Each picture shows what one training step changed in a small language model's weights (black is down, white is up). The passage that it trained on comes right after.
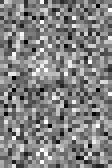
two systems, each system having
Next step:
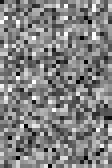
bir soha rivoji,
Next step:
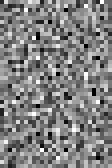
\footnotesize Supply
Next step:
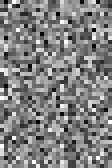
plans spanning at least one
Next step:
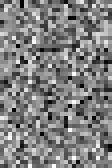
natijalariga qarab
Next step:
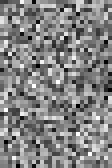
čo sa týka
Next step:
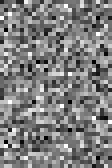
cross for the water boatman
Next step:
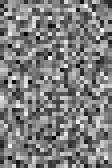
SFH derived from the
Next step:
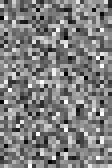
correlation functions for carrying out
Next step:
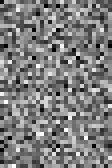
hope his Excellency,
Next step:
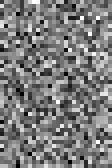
investigate the properties of matter created
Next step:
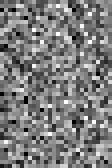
the polymer matrix. This
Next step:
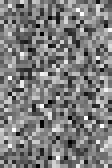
of the risk of better
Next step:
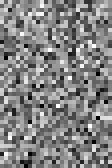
internal jugular vein.
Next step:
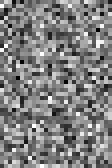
Identifying roles
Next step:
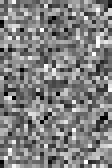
The hydrodynamic evolution of
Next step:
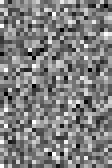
motion. Furthermore these authors
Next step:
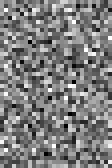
towards this goal are being made
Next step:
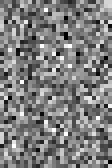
In the second half of our study
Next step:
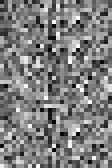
remote vehicle data. The
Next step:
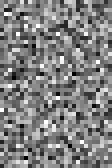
Queries The following map
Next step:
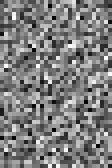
toward low-cost,
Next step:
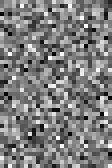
V, Botchu R.
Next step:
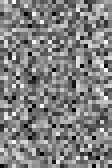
картиной мира,
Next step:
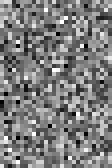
observation underscores the
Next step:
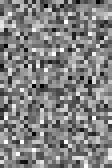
0,302 Resentiment
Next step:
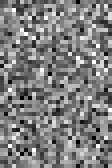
success of smart university
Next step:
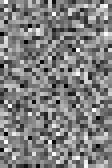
presents a software based procedure for
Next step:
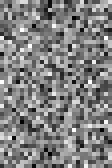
Arquitetura*, in
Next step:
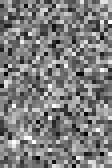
CE $npe\mu$,
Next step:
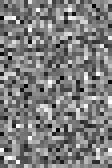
strongly dependent on measurement systems and
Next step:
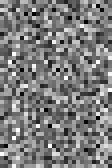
around the minimal noise for each
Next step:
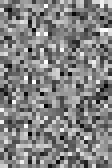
con un enfoque multidimensional;
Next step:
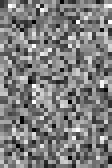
a difference in the flexural
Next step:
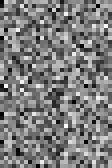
the null results, and that we
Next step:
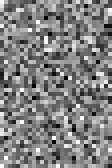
[6]. Then Bilici
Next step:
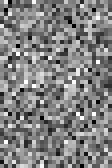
el propósito de
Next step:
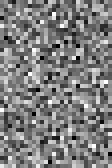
there are inflection points where the
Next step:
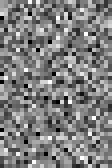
can potentially go down to
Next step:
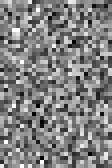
g.), dissolved in
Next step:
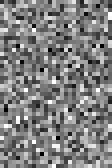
ihre eigene
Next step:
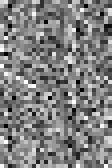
on silica (100 %
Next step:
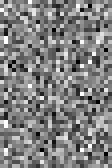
тахлаб қўйиш
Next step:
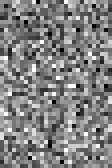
estresse, depressão e
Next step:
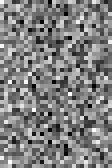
zła w dobro*
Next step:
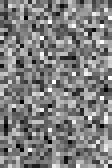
leak in the filters.
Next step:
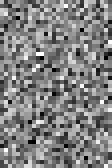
asr mujaddidi
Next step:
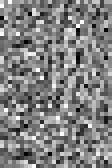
accessible through the digital product
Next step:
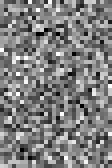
black hole in higher-dimensional
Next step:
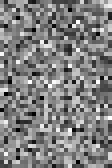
Tamilnadu **
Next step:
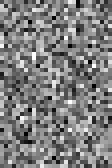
to explore the language choices
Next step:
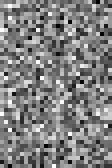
de mudanças
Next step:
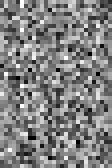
H, consists of a
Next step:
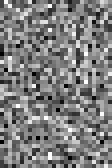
detectors for ILC are
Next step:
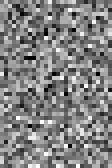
which little water was
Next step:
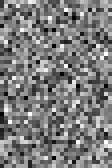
notion of \emph{node
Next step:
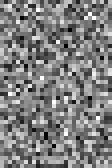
in the penumbra with in
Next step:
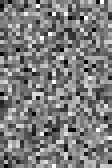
propagation is governed by mass
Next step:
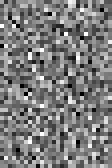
features and is used to grow each
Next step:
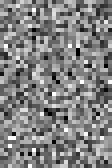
get rid of the term singular
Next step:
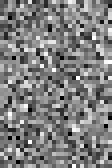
a 3 floors 3D model
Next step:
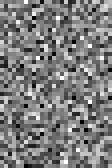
been corroborated by the results
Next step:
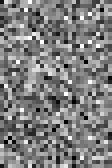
\and Separation bubble
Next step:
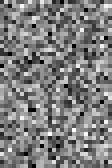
values of a dataset.
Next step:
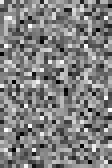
maqolada amaliy
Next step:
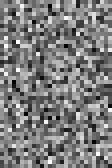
formability. In the present work,
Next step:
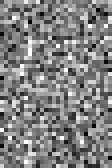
to provide a platform for
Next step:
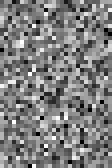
largo plazo, de
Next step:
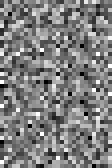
our case, should be high for
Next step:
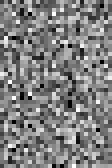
also further classified symmetrical and
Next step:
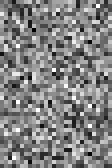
the original protocol to
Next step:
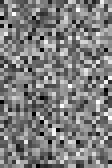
* Project supported by the
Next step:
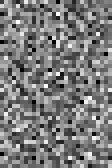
which are new saponins,
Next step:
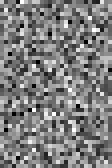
continuo (Vieira,
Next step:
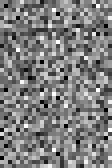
of the above factors acting independently
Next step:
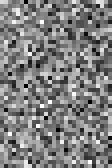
ERF e pela
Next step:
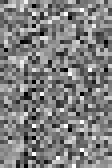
development have been developed. The
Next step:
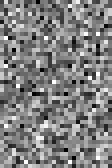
paint. The two oils
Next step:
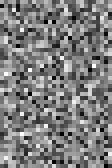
"Madaniy sohada
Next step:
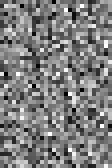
(in Russ.).
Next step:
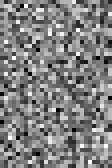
mumkinki, Fikr
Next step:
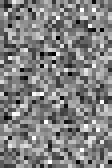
unknown ticked.
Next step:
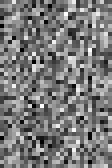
approaches, as applied to the BMS
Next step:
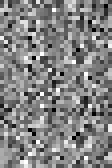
renda, reciclam
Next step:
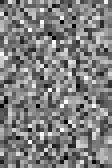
Figure~10, varies from
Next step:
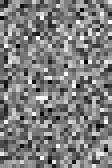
altered general condition. The
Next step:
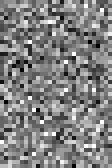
further to 220 °C.
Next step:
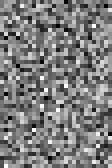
where the connection of Invar with
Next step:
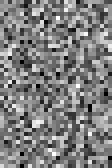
materials, manufacturing in
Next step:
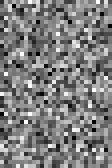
\end{eqnarray}} with
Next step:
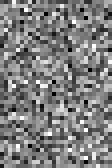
day. Pearson's
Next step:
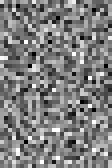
deve ser afetada pelos
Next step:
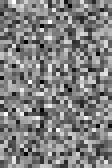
Mugabe. Thus,
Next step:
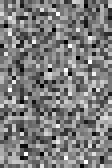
considered as the lowest temperature at which
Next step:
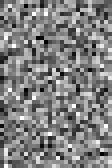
process. The descriptive analytical method
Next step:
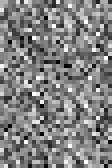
the confidential information in the
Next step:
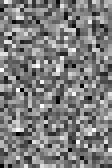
These chosen parameters are relevant to
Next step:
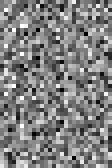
X-ray pulsars,
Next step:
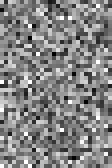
tanınır kılın
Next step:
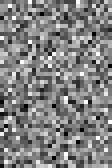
have high yields compared to
